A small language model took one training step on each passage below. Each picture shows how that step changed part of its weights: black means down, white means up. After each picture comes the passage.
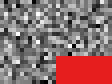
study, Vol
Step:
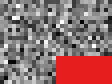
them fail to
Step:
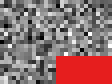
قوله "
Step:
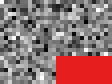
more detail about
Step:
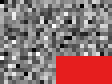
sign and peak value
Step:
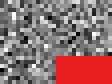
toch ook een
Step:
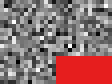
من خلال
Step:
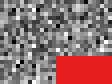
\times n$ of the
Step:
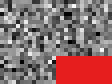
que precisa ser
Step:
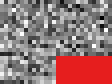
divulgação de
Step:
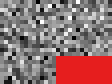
Phase 4:
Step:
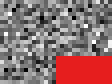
}^a \cdot
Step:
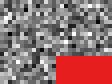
it is simply
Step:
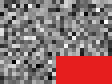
while the temperature
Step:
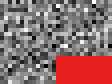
the reflection
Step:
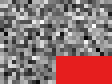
resonance. In this
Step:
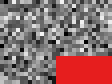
in addition to the
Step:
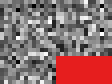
of time, the number of
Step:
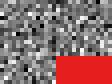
galaxies to the
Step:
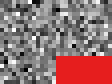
proportional to
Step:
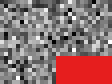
are processed using the same
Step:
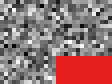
après addition
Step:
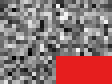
with transfer learning
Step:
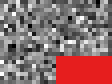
evaluated via
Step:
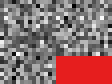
surface was used for
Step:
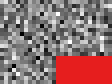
out to be the same as
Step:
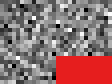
wie sich das
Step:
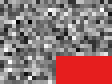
to traditional RK
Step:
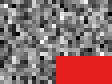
discuss below,
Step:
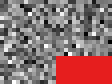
to be displaced
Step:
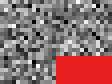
routing algorithm
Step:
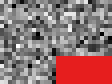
existing research
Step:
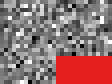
de dispositifs
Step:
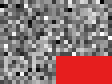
me parece que la
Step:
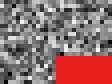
Україні в
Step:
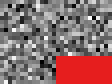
in frozen
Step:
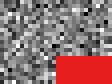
and prospects" may
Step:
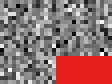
was founded, and
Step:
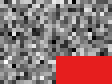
stabilize the
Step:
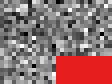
of 1, 4 March
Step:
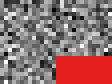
data only for flow
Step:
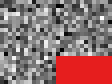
compared to the
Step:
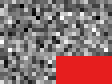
coincide with
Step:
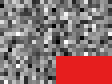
strongly on the
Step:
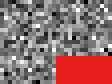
limit of large scattering
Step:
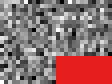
in the shape
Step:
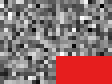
of Histology,
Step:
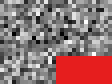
interno, foca
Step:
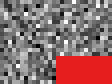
difference between the two
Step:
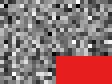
video V3)
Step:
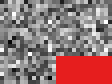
leitet diese
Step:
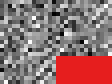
necessary to
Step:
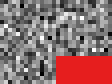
for a border between
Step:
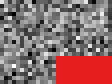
references see
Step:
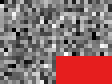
the peak positions
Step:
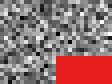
uma concorrência
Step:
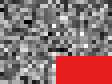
transverse heat
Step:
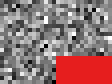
de distribución,
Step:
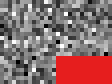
predators with the
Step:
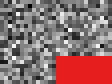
will obviously
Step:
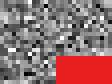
of the optimization
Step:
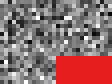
hóf. 6
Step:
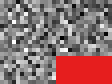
на отдельные
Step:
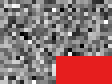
be constant (since
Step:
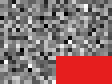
the same entity.
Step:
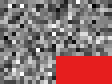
Hanseníase no
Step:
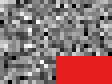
of observables at
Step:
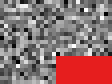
TT wall,
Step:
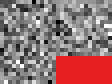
denotes the upper
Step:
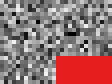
entries correspond to the
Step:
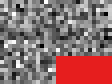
co-design model
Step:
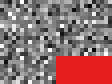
Since a number of
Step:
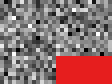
Considering the
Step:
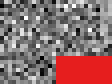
Then $\Cnil
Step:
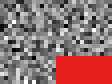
услуг; -
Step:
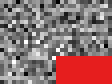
окрузі -
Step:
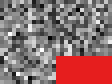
mechanism is
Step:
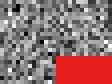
p_3$ which
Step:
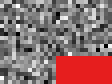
qulay va o'z
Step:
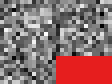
le transfert du
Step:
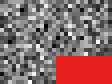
k}) \Gamma_a
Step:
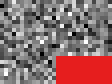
gas interacting via
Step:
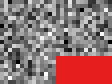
a necessidade de
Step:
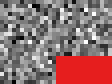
our conventions).
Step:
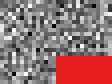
et méthodes
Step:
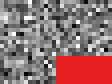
of a conflict which
